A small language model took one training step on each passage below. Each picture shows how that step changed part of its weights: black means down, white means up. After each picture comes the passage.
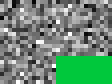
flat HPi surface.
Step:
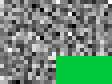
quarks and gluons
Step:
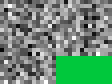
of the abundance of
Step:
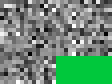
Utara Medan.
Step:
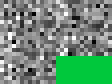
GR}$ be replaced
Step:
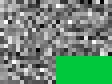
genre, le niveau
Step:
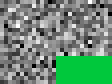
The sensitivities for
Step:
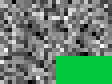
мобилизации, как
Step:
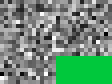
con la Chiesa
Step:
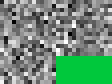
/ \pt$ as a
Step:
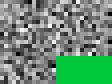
introduced the power enhancement
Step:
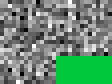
normes IFRS et
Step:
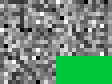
la planète en
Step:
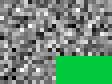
point $\alpha_c$
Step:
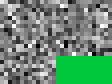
insulator phase transition
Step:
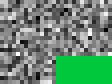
nascent bipolar
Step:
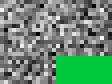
the amount of inflation
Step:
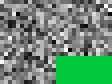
data, can be naturally
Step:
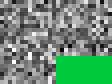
urinary systems: -
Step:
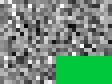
ways to solve
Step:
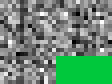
que desde la capital del país
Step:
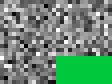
систему. Одной
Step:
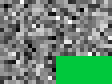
strange quark mass and average
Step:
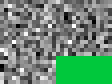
of non-relativistic
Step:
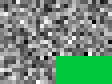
emulsiya tayyorlanadigan
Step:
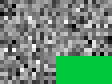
$\theta F \tilde
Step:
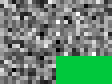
2021]. The Consultative
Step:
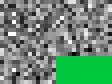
16%. Using SiC
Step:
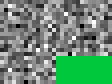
of tunnelling in
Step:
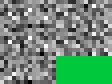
M. N. and
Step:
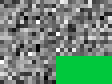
$-3\sigma$ and
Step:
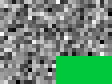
X-ray properties, and
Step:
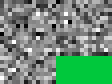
we study the I/O
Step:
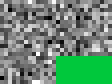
pródigo como:
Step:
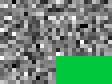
повышение уровня
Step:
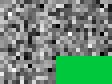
the data that should also
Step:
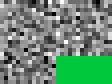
particularly, the second-order
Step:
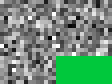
The easiest way to
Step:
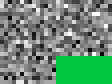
composition. The dense
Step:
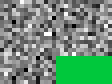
of hcp systems
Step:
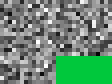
zu. Die Menschen
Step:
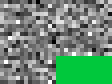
generators may be readily
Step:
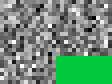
a small fraction of RF
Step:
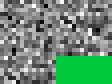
molecule. The
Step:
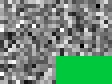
de maneira geral
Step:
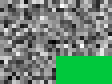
e desempenho no
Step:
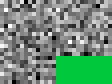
the remaining condensate
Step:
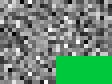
нинг жами 29
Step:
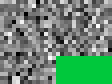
pessoas e se
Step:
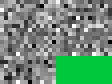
the asymptotic performance.
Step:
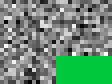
значение надежности
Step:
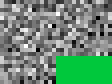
nominal qiymatdan
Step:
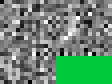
ganadores son los que
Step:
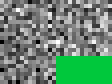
bounded uniform partition of
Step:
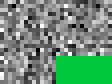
in the case of one extra
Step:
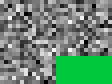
afecto que se le
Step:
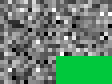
form where we can use the
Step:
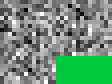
socialismo en determinados
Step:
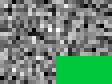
faolligini oshirish, ularning
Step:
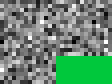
strength remains quadratic
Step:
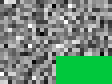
\end{align} where
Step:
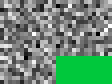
e não apenas
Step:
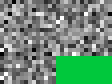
используя при этом
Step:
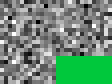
differentiated. It also
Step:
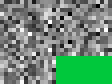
tighten the previous constraints
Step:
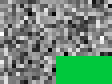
but have no channels. Let
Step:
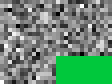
mental disabilities) in
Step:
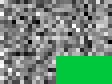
exchange and transfer information using the
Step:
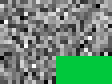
the corect relic density
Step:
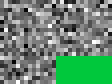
used centroids is proposed
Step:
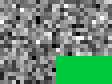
in galaxies. Shapley
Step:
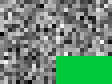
the potential dependence on time,
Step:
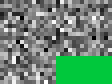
Investigar en
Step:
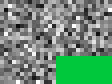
of the supersymmetry. The
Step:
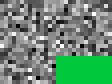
expected physical scalar of unitary
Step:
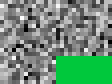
route beyond the conventional
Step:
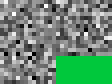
one-phonon mode
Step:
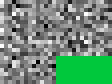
intellekt asosidagi
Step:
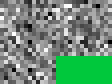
be observed and so available as
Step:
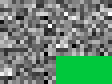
tecnológicas y
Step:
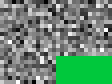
faoliyati va unda
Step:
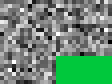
III, h.
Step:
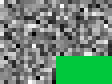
menga bir ot topib
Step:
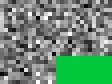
star. Right:
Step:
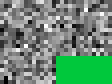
genéticos o con otros
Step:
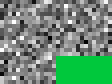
solder. - 4)
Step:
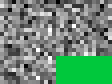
Amerika qo'shma
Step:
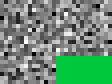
the O-C data with
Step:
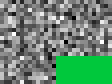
та графічної
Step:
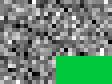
where we varied the potential
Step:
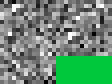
onomastik leksik
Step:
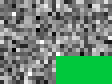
associated with TF4
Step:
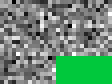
противостояния к
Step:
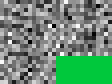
equation of state at high
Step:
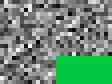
der Kuratoren
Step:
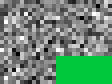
power method after $k =
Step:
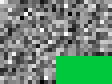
; Al Madina
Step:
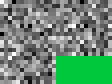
talahanayan ay
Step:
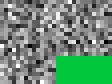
of the structure which one would
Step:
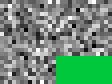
de la relación condicionada
